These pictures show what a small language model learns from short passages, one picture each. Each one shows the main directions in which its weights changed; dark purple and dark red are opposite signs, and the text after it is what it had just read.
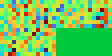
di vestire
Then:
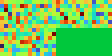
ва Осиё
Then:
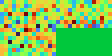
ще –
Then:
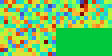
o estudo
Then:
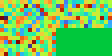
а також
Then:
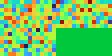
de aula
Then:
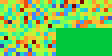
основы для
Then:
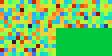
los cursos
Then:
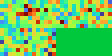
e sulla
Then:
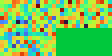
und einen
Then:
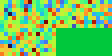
de bar,
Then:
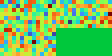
va amaliy
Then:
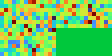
on the art
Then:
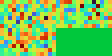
mit hoher
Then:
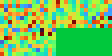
а затем
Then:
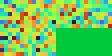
Europe and
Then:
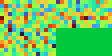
дела, что
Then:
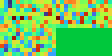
activitate le
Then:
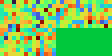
à notre
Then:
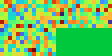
el cine
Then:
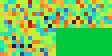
не все
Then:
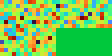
— bu
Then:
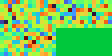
qu'il y
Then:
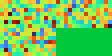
sama yaitu
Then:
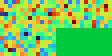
öç alma
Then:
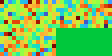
era uma
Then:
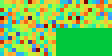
men moet van
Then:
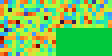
A ADI
